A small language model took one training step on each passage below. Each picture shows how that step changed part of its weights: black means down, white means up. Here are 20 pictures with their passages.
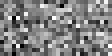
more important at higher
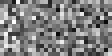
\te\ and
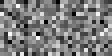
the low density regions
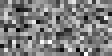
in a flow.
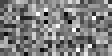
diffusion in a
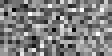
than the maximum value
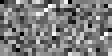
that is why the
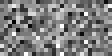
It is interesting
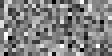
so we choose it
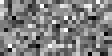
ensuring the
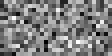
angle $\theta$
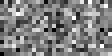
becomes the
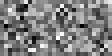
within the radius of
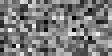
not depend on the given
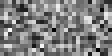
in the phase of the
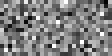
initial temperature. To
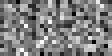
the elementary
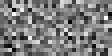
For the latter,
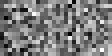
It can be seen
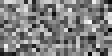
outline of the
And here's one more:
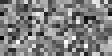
diagrams and
